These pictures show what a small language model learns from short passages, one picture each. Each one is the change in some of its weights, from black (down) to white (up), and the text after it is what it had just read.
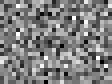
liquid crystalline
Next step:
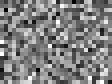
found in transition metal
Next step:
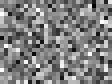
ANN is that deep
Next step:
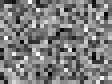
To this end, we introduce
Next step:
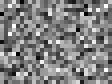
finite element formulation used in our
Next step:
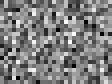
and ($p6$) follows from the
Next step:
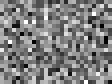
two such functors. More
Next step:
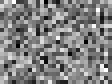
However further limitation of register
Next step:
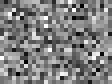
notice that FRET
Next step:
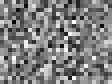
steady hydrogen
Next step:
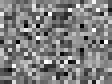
was originally discovered
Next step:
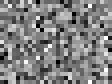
lines. We indeed see the
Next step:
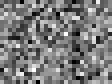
our final expression for the
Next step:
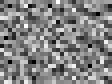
$|b\rangle$ and
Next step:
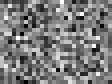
highlighting that timing
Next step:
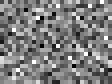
values at which we start the
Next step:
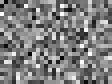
in turn, would allow us to
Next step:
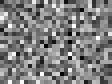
molecules with different
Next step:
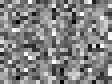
{\bibinfo {author} {\bibfnamefont
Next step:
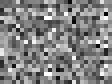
UK D. Li,
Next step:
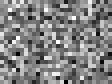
to neglect the effect of
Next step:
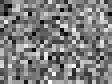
$i$, respectively. We compute
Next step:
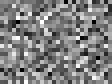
coefficients of species,
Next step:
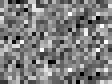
describing the coupling between 1
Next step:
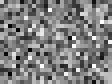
The minimum relative error among
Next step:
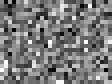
harmonic 2-form of
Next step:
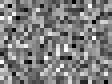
wavelengths, the
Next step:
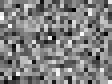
and provides the positions of these
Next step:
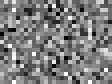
a real spectrum. Because,
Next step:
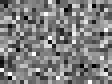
a gas giant.
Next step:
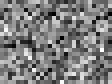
attention to the special case
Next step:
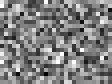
of a randomly
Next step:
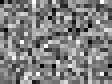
as they can be seen as the
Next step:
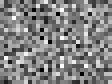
x\leq 1}\int
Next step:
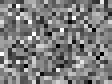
exposure times were of the order
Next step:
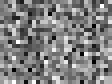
Processing Technique
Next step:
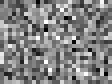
The prior predictive
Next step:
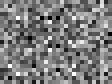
$\sim 10$ levels below
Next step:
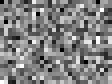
and M44 as a function of
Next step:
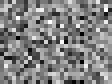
data, we first review how
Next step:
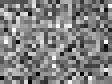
be effectively represented by a
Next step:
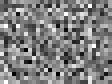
define a diode area of
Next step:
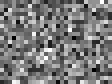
Learning research, we
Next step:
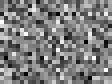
this resolution based on the
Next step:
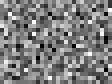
full hamiltonian
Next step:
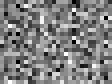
\end{figure} The
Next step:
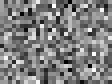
advertising,'' {\em
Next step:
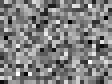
topological braid matrix (as
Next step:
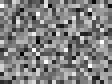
vector coupling disfavors the
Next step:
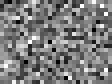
verified to hold. The
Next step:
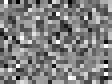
cluster (MC) would, if
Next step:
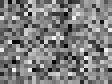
where $\xi_\ell =
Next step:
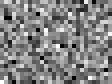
detailed comparison of plane
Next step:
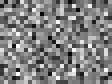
task closer to
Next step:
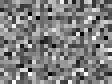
events entered into
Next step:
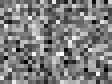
interpretation of this setup
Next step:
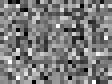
obtain complete constructive or
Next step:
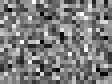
pleasing result that for the
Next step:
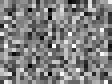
can be decomposed into its
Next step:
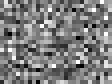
Here, we present various
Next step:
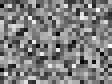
limited by a minimal
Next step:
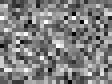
This self-force
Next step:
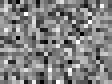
standard deviation of $E$
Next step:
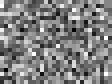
which performs the evolution slowly
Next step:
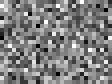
converge. Finally,
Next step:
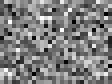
emission with the \hje\
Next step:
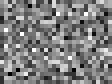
a short-range
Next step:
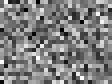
sample $i$, the random
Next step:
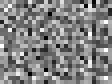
critical security
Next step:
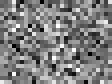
of traditional AE models that
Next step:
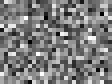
for the two objectives
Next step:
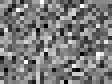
Engineering and
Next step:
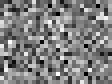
in this system and there are five
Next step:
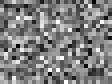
Figure 8(b). Note that
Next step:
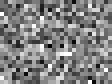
lenses indicate the presence
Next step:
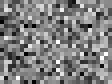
that the answer is in
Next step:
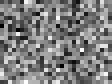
final term describes the coupling of
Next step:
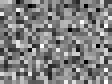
1. \end{equation}
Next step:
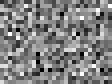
\\ Permissions for UI
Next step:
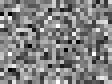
of the IESA
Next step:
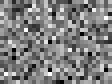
is trivial, then there is
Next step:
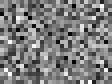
do with nonlocality. In
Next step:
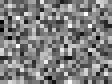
from the surroundings, while
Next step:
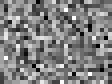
signals or noise events within
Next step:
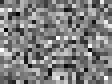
the brain network’s
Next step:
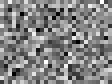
complexity; Bennett
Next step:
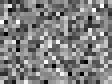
that the emission for a given frequency is
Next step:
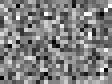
creates a typical LP
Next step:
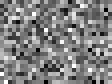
the involution to act on
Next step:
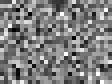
measurement in concert with all
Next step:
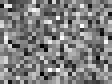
for the development and
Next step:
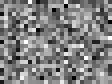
{\bibinfo {volume}
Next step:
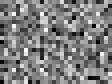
\\ \nonumber & \times
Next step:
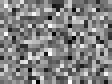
Flee's constraints,
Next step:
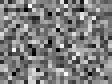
fitted with an empirical
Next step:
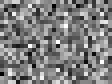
Thus $\alpha$ is
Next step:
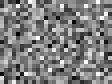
shown in Fig. 3 for two values
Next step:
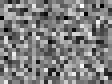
use, trust at this level
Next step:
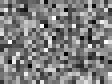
a geometric torsion under
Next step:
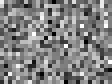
0$ is satisfied at
